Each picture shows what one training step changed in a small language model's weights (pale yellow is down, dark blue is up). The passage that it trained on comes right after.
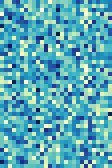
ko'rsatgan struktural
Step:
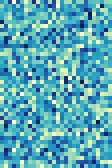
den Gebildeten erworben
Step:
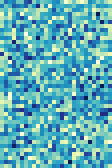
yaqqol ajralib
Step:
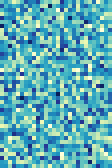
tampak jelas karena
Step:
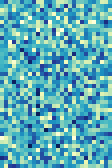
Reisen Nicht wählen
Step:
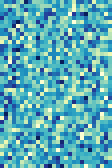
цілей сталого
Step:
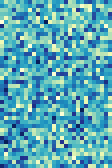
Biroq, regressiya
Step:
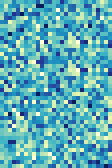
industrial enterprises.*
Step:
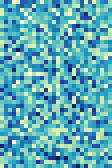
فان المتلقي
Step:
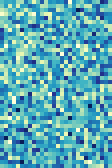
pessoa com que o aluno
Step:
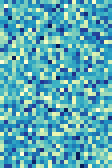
DO PROFESSOR
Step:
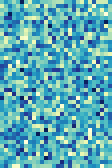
el estilo de vida y otras
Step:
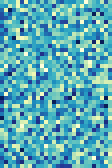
недавно - во
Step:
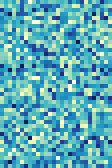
expuesta también logra
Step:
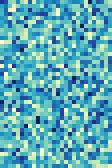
qanday rejalari borligi,
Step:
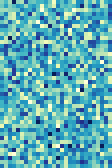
В целом в работах
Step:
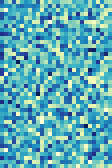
Ўрта Осиё,
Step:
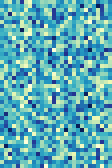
es evidente por el hecho
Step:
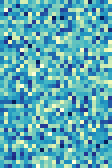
сифатида кўзга
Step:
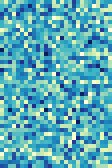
IMPORTANCE OF
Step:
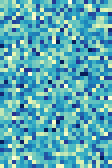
через качественные каналы
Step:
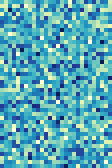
целью выявления
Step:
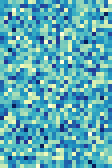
di non rispecchiare il
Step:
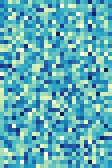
sorti en octobre
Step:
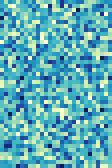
не дають чіткого
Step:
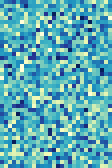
већину важних
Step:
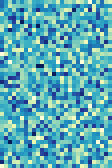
trebui completate cu
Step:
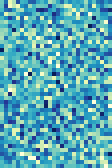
образовательных стандартах. В
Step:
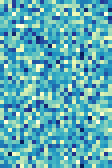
Nobre Revisores:
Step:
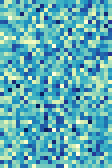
proper organization of accounting
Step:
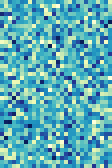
amalga oshiradi: Davlat
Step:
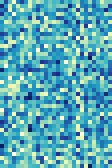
- ADAMS,
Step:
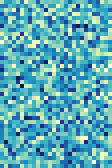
внутренние структуры и
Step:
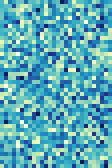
apenas 6 dias após a
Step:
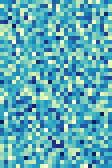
Adabiyot va san'at
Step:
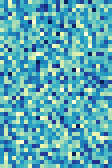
olarak yapılması vb.
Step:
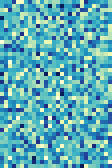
λέγεται, η
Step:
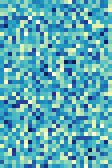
1999). Okul öncesi
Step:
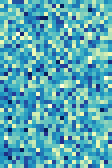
wird an der öffentlichen
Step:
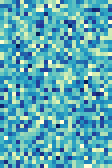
oldida yuzaga kelayotgan
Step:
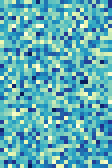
Saldaña C., Avila
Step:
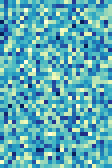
6% per tahun,
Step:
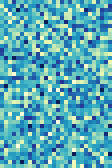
согласования целей и
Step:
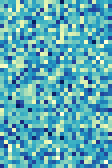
control de gestión de las
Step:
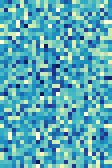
основного матеріалу дослідження з
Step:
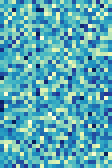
дискурса: в
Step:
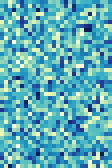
incluindo o pedagógico.
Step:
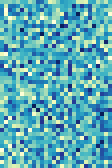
foco no conteúdo
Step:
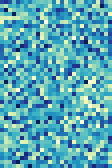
и газа. Эти
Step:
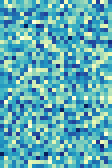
em simultâneo, a
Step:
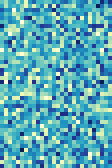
tratados, cuando se crea
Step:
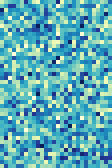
five years within the
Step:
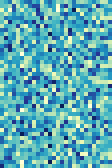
Hg y frecuencia
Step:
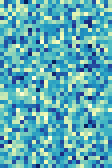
próximo do Porto do
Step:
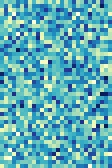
г. оказывает
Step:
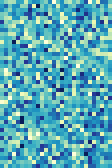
Xulosa shuki
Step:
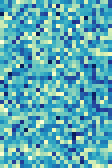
100 yoshdan oshganlar
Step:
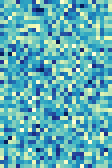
regression: R2 =
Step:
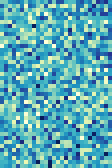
sus motivaciones. En el caso
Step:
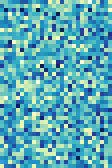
servicios públicos urbanos
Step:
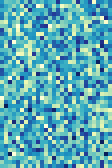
Estima-se que, ao
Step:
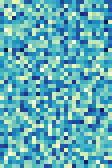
Diaphora, v.
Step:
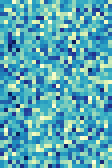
қилиб, Иккинчи
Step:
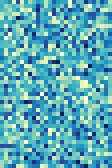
for the existence of a
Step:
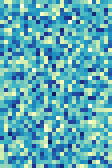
politica relega le
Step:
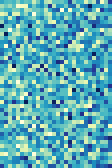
o mercado mudaria e
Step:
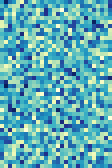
qilganlari kuzatiladi.
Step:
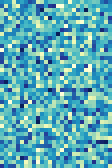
Anis Choriyevich
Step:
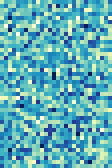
históricas da gestão pública,
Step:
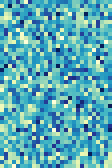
of alimony, the
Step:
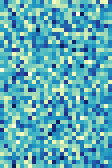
toptancı bakışından
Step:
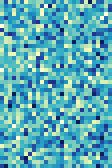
foi o número de consultas
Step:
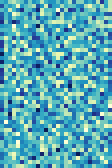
проблема, связанная с
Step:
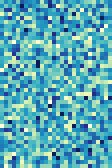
та зміцненню
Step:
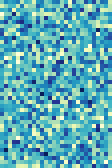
formação de professores e como essas
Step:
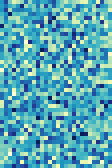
15) Paypoq –
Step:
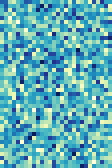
Adabiyot. Umumiy
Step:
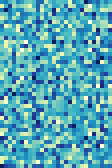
llevó a cabo la
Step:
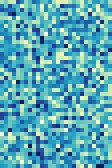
*Villa Shodan*
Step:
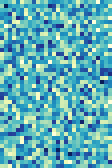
yong'inlar xavfini
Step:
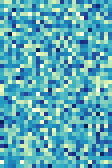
referido a sus pedestales
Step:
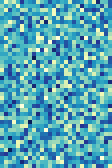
проблем *“видячи
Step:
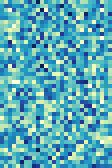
qiyoslash muddati
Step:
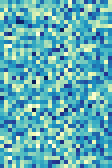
contexto institucional, além de
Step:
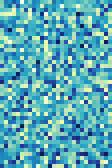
și pentru imixtiune în
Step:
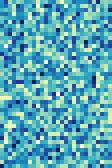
biaya amortisasi
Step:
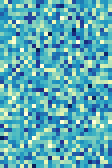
динамическая устойчивость
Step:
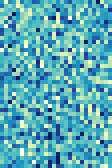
хиссий адаптация
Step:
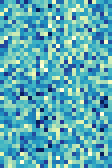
не лише на майнові
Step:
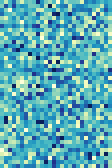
по форме. Значение
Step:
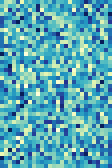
и первой половины
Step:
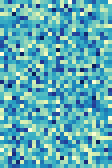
yangi sanoat kooperatsiyasi
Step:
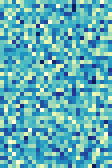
shart. Tizim
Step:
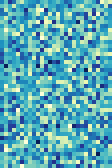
ва сурнайчилар
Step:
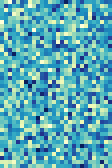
- Guissou B.
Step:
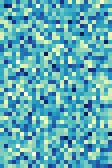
de desventaja y
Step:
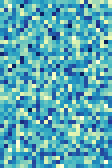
seguimiento de cobro a
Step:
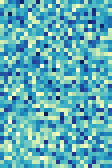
berilgan ta'rif,
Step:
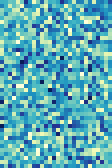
pelo trabalho é ampliado, ainda
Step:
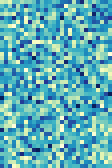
V., Kazakova,
